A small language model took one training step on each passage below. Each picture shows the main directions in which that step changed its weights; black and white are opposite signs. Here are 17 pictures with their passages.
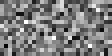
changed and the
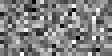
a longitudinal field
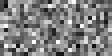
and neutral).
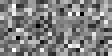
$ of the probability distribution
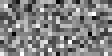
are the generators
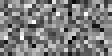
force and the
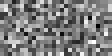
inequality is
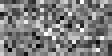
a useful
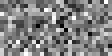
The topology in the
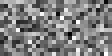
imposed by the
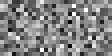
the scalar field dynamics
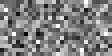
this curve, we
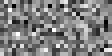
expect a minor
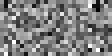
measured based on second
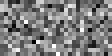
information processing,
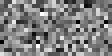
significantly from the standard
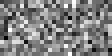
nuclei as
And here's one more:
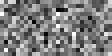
typical variance
